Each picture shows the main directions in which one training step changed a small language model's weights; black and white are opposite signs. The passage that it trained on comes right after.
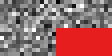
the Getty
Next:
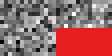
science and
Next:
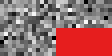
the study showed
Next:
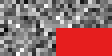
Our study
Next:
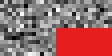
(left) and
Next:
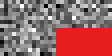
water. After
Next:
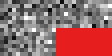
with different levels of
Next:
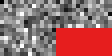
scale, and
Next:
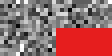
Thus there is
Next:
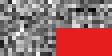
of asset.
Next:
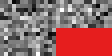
of the three different
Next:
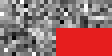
that the chemical
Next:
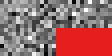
the necessary
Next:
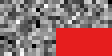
MRA and
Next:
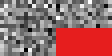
treatment of
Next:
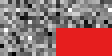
been increased from
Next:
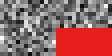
methodologies and
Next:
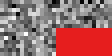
month for
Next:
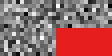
this experience is
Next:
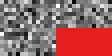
Also added
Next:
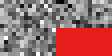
at both ends
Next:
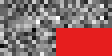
representation of
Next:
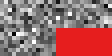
from the Lower
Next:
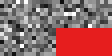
However, in terms
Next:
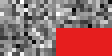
that a longer
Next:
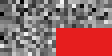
that learning of it
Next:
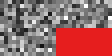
in every
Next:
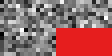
Baker and
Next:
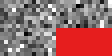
fine time
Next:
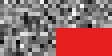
policy in
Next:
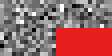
a result of
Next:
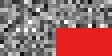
NF to F
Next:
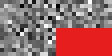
detection of cases
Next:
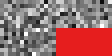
sessions on
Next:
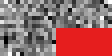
culture as the
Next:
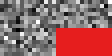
localities in the
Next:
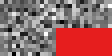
the tool would be
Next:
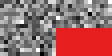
use of a
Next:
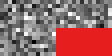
with estimated
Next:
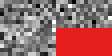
strength of
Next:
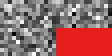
see if our
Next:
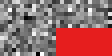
with 66 the
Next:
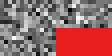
state computed with
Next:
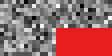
level, and 7
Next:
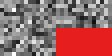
feed the model
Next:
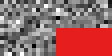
PLA and
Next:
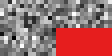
in diversity,
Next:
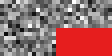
The initial local
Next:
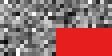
how they met the
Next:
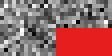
traits are
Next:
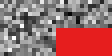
is challenging
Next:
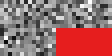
capacity of
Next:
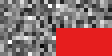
were used to test
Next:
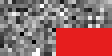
the model parameters.
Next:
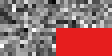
value creation
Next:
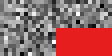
this work) because
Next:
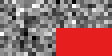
and functions,
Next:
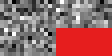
of the soils
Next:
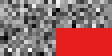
than the control group
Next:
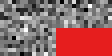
of a country
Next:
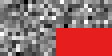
the fungus
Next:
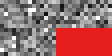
highly central
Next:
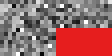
two researchers
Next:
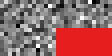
present study was
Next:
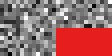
program. The same
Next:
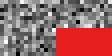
on the comparative
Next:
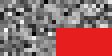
few studies
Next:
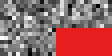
for being included
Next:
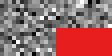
a dent on
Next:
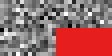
a within-
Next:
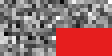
was energized
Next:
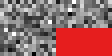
demonstrated the
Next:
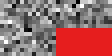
state that could
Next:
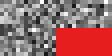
components such as
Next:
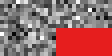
It takes into
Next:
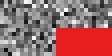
fibers can be
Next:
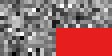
who take part
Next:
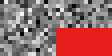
& Contact
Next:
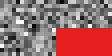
vital for
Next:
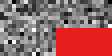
of J additional
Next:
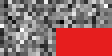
be used. -
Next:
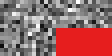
mixed with
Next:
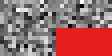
to evidence
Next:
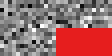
spite of this
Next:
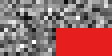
because of a particular
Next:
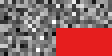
factors is represented
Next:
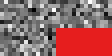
unfit for
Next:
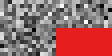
in the study of
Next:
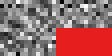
This helps to
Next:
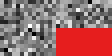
clock control can
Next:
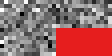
poor performances
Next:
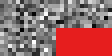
a proper way.
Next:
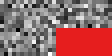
environment 3 The
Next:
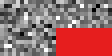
order to more
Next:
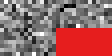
based on the present
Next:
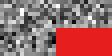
probe and a
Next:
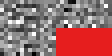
ml) was
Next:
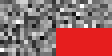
we offered
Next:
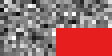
we measured over
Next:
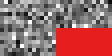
used not only by
